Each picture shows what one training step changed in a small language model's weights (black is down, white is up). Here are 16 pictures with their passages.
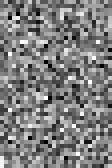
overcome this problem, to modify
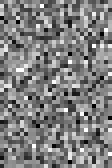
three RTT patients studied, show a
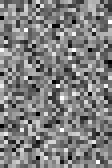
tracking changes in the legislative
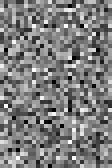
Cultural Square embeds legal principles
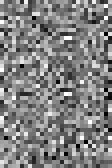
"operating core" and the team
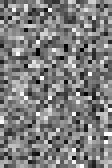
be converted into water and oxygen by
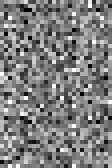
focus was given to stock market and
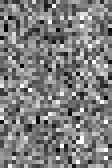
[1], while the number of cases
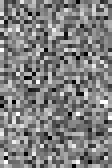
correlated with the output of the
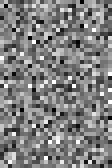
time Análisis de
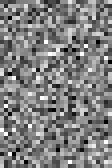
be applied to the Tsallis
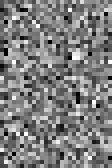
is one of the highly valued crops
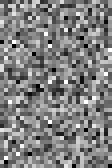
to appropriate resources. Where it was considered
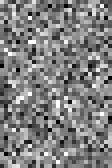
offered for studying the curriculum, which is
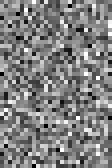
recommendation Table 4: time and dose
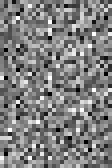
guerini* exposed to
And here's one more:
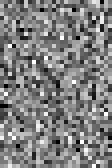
a community's treatment threshold. For
